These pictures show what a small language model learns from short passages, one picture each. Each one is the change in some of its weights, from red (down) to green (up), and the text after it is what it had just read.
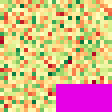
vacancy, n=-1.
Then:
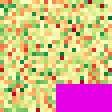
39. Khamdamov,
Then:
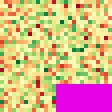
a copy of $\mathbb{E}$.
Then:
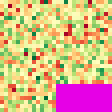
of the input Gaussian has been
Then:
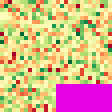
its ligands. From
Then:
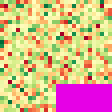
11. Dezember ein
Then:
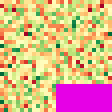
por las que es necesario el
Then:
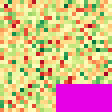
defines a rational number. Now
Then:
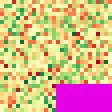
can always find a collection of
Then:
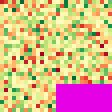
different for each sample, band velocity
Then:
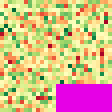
the only celebrant.
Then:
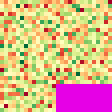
pensamiento político,
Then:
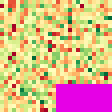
растительных паст
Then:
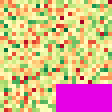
by cubes, and then we construct
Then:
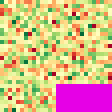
on an $\!\fb
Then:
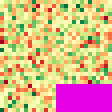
involving two gravitons, whose
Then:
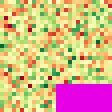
sociales ou l'obtention de
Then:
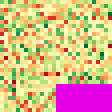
linear relation to intersect the
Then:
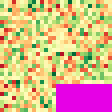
enquanto a gramática
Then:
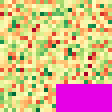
$\widehat{N}$ has law
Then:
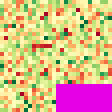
\bgamma_1 \bone\\
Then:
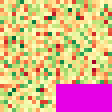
Однако количество
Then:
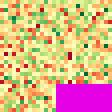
from two representative cases: one at
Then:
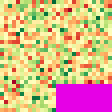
stationary increments process. Therefore,
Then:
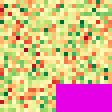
is given by the stack version of
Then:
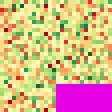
firmes avec une bonne
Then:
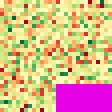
y)$ are smooth functions satisfying for each
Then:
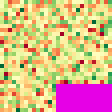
hierarchy of the above equations just
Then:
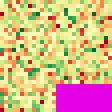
an aspect of the particles'
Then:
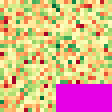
grafikasidagi eski
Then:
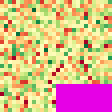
concerning the inviscid limit
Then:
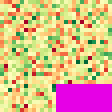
as $\rho$ increases, where $$
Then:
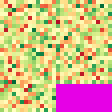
"bilimsel bir
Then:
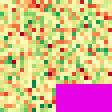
spurious pulse signals
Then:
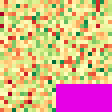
mirror motion for any
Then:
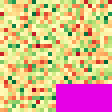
\pi$, this result can not be
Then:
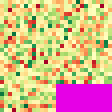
pelo Conde Silvio
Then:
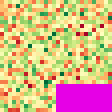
matrix with $k_{11}
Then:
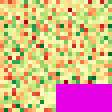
y fiscalización de los
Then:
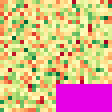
general linear elliptic differential operators; investigated
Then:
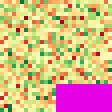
O‘zbek tilining
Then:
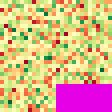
use of copula functions. A
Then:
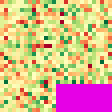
\prod_{p\mid d}
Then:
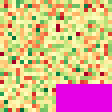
coupling terms for further investigation.
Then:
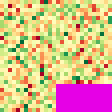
of $q$, where is possible to see
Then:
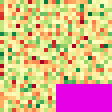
$B_3$ is larger than each
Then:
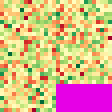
process is not exceeded. On
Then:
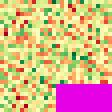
approach and a cross-sectional design.
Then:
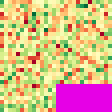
$G$ is the pair of partitions
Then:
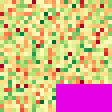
agreement in the relatively
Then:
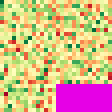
to probe the physics behind
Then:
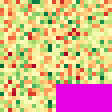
en aumento en los años
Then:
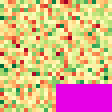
biz talabalarga dars
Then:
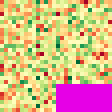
for $\delta$ such that $\epsilon =
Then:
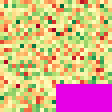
szeptum alatt
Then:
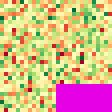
hamda bo'lajak
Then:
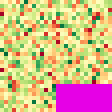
Mn or Fe, both
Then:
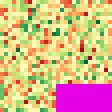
the dimension $n$ is odd
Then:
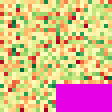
$\delta(a)$ obtained from
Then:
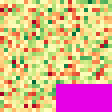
small extra repulsive force as
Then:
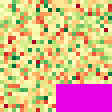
decrement of US attenuation
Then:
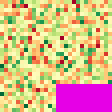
have higher time resolution electron measurements and
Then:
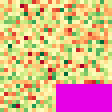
from the environment. Because of
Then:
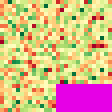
\ldots, n\} \) be our
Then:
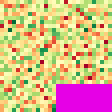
13.8 billion years
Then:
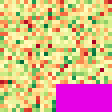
deze data, maar deze
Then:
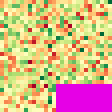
Here in the second inequality we use inequality
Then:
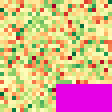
an acceleration method. The case
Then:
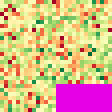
for couples goes in line with
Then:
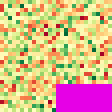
performance. However, the communication performance of
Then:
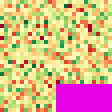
structure from the parabolic bundle. We
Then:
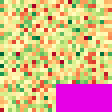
lesões observadas cutâneas
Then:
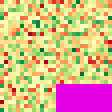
analyze the anisotropy parameters in the
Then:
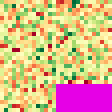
independent decision to tune the parameters
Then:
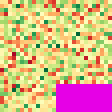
Hamiltonian in the rotating
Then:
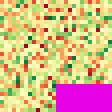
қилинган ечимни
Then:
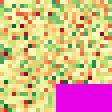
tashqi beg'araz
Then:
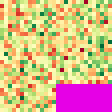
$(A)$ and ${\Lambda}$ running
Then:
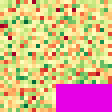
in Theorem \ref{Proposition A}
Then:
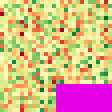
uniquement de nature
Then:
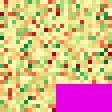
mifologik qarashlar,
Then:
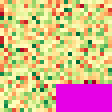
materia de ODS; en
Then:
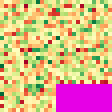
الأنهار، ومن
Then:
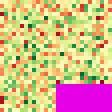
Explanations (C2) &
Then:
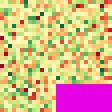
Access. В нем
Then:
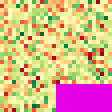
présentes. 6- Le
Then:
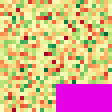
$\overline{MS}$ scheme, the
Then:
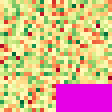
Michelle Perrot,
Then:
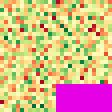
primarily for tracking the
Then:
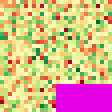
these to the average of all players
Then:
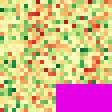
Switzerland\\ $
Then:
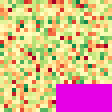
restriction de $f$ \`a
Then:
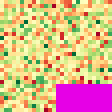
the same energy range, such large-scale
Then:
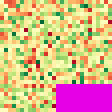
the great circle $\mu\subset
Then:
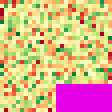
is simply a maximal chain
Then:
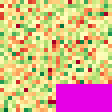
$P_0$ value at the
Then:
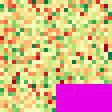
ensures a homogeneous efficiency of
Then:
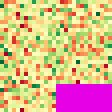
loyihasi amalga
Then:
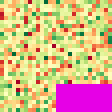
$A_l\si$ is
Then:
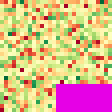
instance of a parametric model. Let
